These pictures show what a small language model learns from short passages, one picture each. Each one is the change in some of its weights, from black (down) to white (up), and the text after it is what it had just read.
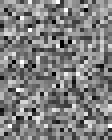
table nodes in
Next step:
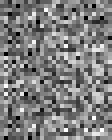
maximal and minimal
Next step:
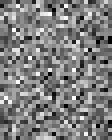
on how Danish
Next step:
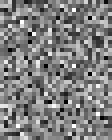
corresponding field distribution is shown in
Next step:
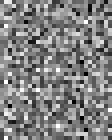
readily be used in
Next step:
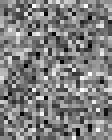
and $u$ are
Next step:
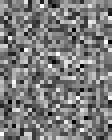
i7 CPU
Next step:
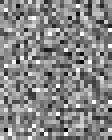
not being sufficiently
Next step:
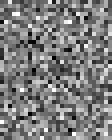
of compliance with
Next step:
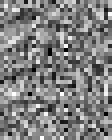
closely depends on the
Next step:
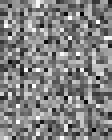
I have to show that
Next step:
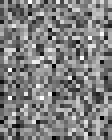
in the management of
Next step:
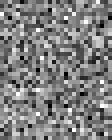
duration before
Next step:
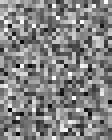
highest frequency found
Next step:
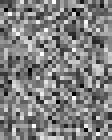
Conference on Information
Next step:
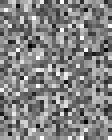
out focusing on
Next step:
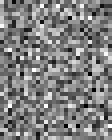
The experimental search and
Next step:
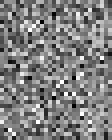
in the perception of
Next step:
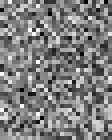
nutrients and energy
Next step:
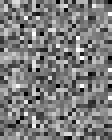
system. 9,3
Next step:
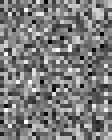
the characteristics of the
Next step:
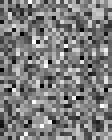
in the community.
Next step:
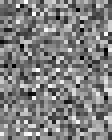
out. The TGA
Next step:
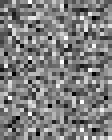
signal (see,
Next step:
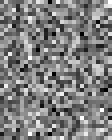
arrangement over
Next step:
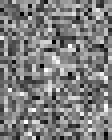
of the continuous local
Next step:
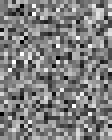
methods. Results
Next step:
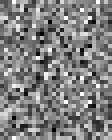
density voids of
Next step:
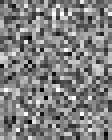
sign in the 10 nm
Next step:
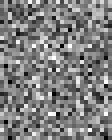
in the original space with
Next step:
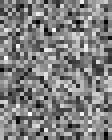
and the late stage
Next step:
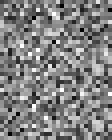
The following lemma
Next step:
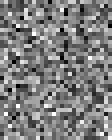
considered), at phase
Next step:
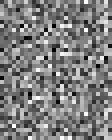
honey in the
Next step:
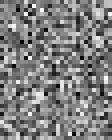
of the differences in the
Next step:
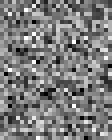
the other hand, an
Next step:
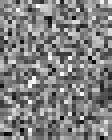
to be true in
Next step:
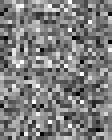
(1) Which
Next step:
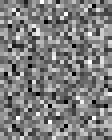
be a cyclic group
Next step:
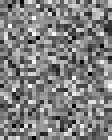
used, in sequence:
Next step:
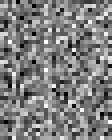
To Flip or
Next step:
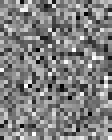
that scrutinization
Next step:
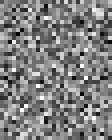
fractional differential
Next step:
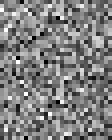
discussion around the
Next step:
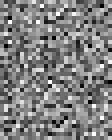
the paper} In Section
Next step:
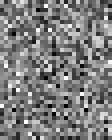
determinant of the
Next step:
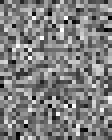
can sometimes make the
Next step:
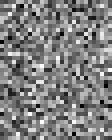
indices, in a large
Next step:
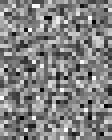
can be shown by simple
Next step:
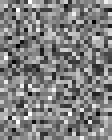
extraction form should be
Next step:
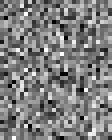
Can you
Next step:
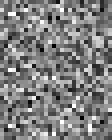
performance across
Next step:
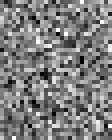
ADA grant
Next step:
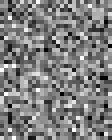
actually be,
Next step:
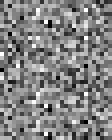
\cdot \cdot,
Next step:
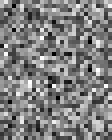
University students'
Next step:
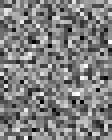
(accessed May
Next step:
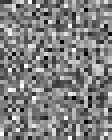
the \chandra
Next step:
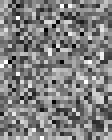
detection problem on a
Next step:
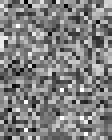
service is not only
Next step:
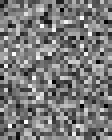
short, the
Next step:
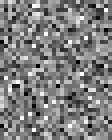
where $\iota$
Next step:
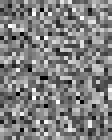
system. NT:
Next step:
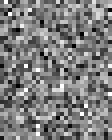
all the members of
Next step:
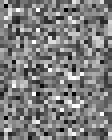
The coefficient of
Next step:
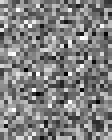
then simply become {
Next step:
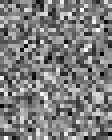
update fuel
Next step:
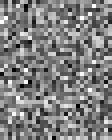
properties of $\l$
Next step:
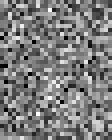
a subgradient
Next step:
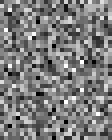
dimensional structures of the
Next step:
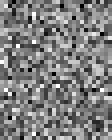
protection is to
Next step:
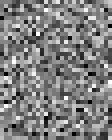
including a technical
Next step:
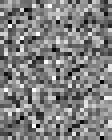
paper has three goals.
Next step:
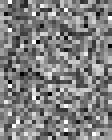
X.$$ Then we can
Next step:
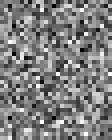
a huge threat
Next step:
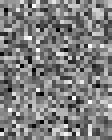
function $p:{\mathbb
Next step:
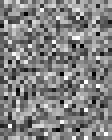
(or paths or
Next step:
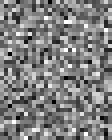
unless a particularly high
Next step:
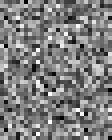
well method he obtained the
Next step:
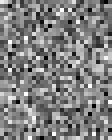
the distance which will
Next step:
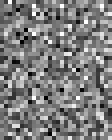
systems. This research is
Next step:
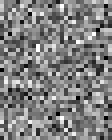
for ensuring that
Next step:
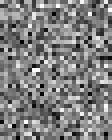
of the 4 standard
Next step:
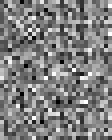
in addition to $u$
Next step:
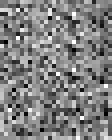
of new added
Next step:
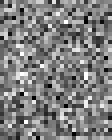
method to reduce the
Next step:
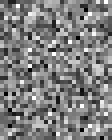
matrices $\Sigma =
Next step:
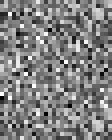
the probability that they
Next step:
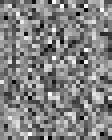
Many researchers are
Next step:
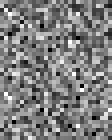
. It appears
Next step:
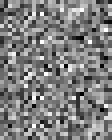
1 c.u. For
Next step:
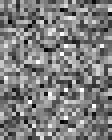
been sufficient for
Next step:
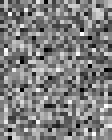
the present paper). However,
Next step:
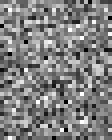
which will become clear
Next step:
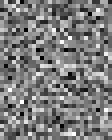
and uniform continuity
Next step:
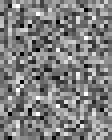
v \in \Zz
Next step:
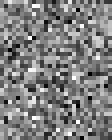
setting $a =
